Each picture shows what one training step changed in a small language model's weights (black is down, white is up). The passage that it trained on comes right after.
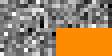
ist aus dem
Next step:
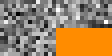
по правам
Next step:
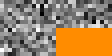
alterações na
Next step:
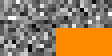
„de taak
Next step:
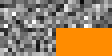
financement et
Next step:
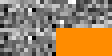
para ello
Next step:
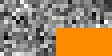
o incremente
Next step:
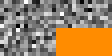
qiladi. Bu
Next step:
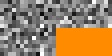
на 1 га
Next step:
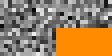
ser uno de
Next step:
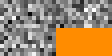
Nationale des
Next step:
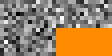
по мере
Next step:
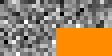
donde sus
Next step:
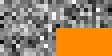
todas as
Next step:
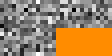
der beiden
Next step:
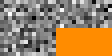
a presença
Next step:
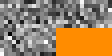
informações mais
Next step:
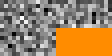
existência e
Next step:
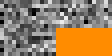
мм), в
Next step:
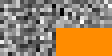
JTI I
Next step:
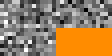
integral y
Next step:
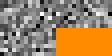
het aantal
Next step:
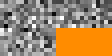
do cliente
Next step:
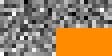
abordar una
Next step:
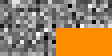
* denotes
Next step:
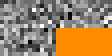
Au regard
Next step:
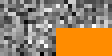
dai dati
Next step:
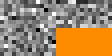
una transferencia
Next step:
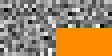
что в
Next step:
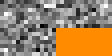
entre CCU
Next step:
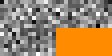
da separação
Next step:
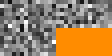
har ikki
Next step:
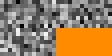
to which
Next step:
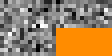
au moment
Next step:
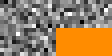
qizi The
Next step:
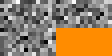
N. The
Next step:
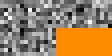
de recherche
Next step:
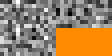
uma boa
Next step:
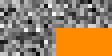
biri –
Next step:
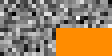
the proposal
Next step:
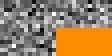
asos solgan
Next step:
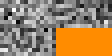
e instituciones
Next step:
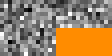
é composta
